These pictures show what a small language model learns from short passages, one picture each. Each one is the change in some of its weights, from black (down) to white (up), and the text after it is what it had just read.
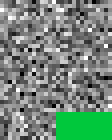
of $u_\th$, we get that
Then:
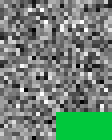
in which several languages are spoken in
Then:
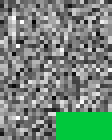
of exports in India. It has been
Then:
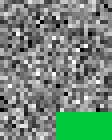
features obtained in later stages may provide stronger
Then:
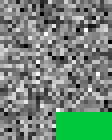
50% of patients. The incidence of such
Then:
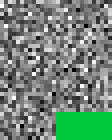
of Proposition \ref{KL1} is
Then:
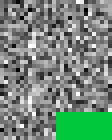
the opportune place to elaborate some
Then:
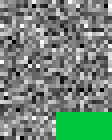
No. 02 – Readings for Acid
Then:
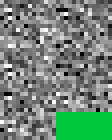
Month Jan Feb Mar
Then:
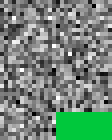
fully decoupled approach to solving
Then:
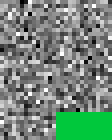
30 wt% has also been verified. To
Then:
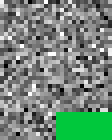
B of A which is embedded with a strong structure
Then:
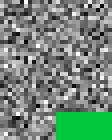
project (ID:90254), supported by the
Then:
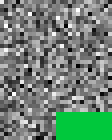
it follows by [R5] that for all
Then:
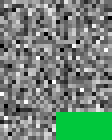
pair $(\Sigma_{g,1}\times
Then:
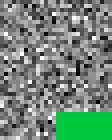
from some related bodies in host countries and
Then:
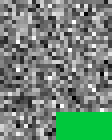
the properties of entire type systems and also of specific
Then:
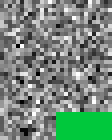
25 Dawson Street,
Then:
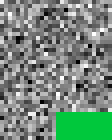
only provide semi-quantitative estimates of
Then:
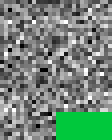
(\ref{EestiC}), this time
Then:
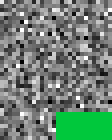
blockage which were treated successfully with
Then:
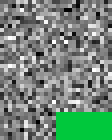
on a well-known, direct uniform sampling
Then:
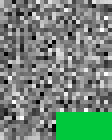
\eqref{decomposition tdsigma} we
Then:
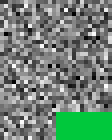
equalities follow easily from the definitions:
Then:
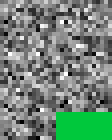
CONSTRUCTION OF
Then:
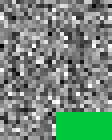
Bataan where their fair to good answers
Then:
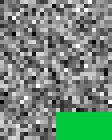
some $p$-variate random vector ${\mathbf
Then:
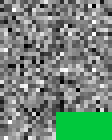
16 equal parts, evidently the maximum resolution
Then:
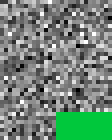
(c.f. \cite[Theorem
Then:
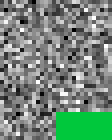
showed a compound growth rate of 18 percent
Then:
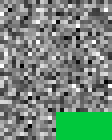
theorems, we have that both the lasso
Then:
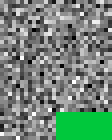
of regulations. The main objective for determining
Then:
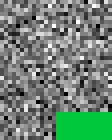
with centralized air traffic control. A
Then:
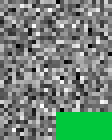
and are essential for the provision of scientific
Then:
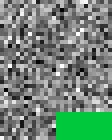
satisfying $$\limsup_{n\to
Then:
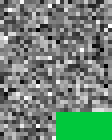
$J$. The ideal $J$ is a
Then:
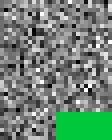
simulations, Linear Quadratic
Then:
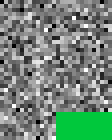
an element of phonological structure which consists of one
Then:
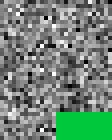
confidence and parity of esteem.
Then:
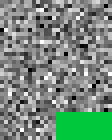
et al.[6]. A graph $G =
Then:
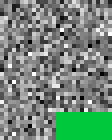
methods have been applied in certain instances.
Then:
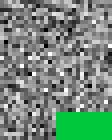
To obtain exact ϕ_{Br} we
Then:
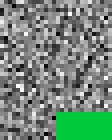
was expressed as mean ± SEM of six
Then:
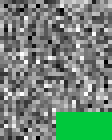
a transverse invariant measure is assured by the
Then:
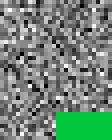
physical, sexual and Psychological
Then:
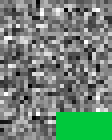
polynomial then $f'/f$ is rational and
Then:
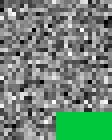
p$, are i.i.d. uniform random
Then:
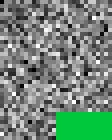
Stockholm, Sweden.
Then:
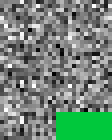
interesting areas in the visual field. These
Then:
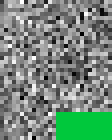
and offers this summary of its significance:
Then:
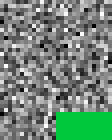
are automorphisms of the respective algebra structures on
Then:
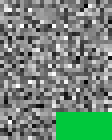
\end{aligned} $$ Most commonly seen
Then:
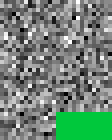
Ntwampe, I.O.
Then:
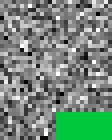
edges one end in $S$ and the other in
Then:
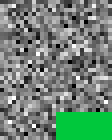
and $\alpha^{BB1}$, respectively. Now we
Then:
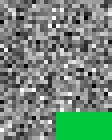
verify (5.4), one can apply the
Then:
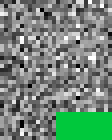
without compromising the sustainability of the growth
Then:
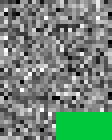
Thai language make difficulty in translation.
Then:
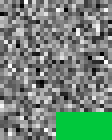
speech, religion, sexual
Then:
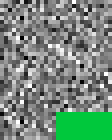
practicing love, kindness,
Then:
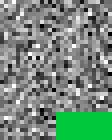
be clearly defined and communicated to all members of
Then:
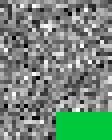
Applications, Taipei,
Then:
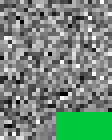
a measured 8.98 WU while
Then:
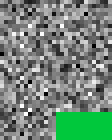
hypertension, heart disease,
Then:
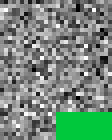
there exists $c\in G_3$ such
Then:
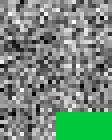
\edis and consequently that \be
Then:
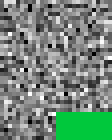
are the exponents of the corresponding simple Lie algebra
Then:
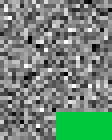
Facing the same environment, however, different
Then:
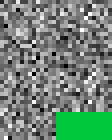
LKPD product development follows the Borg &
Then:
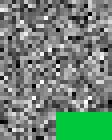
or by finite mixture of some distribution. In
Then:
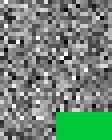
the microchannel is best described by
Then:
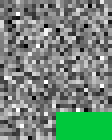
4-trialkyl-7 :
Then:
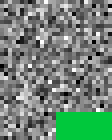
w_2, w_3$ to obtain
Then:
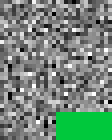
means of control still requires further investigation.
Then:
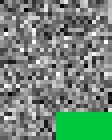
to shafts and panel components in
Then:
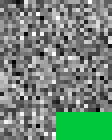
their viewpoint, the higher iterations of the
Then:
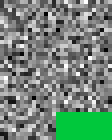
Univariate GLM procedure of
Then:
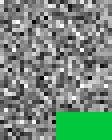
spheres by Francisco
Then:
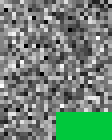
as Argus for NOC alarm
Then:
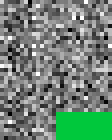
Sector and the MFA Application
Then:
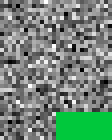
toposes. C. Simpson
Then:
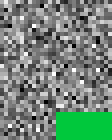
et al. (2005) Influence
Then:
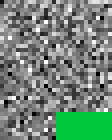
security, rather than economic policy. The plenary
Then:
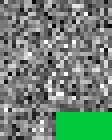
f)]$ which contradicts the optimality
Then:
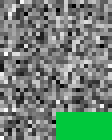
uniform manner. Its operation has two
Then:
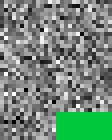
made into a compact group, with an unique invariant
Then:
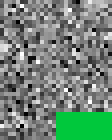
and attached by rods to the
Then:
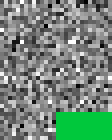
India were treated with freshly
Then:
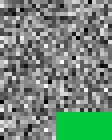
Lagarias, Miller,
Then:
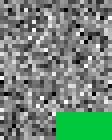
i.p. 60 minutes before
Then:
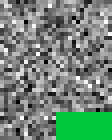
multiplied from left to right and in some sense
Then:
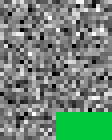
with high meditation depth achieved better
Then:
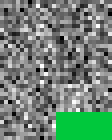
with polynomial degree and state dimension, and the
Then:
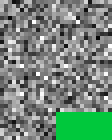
adsorption using a bulk
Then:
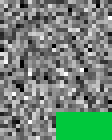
systems using designed features or classifiers. For
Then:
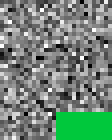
\in \BaseCarrier $,
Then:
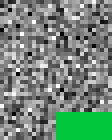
the form $\al \ra \star$. Any
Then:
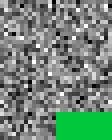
a $p$-adic field. In the situation
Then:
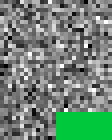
support is contained in $F$, such that
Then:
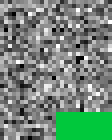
that $t_3 = 0$. We can then
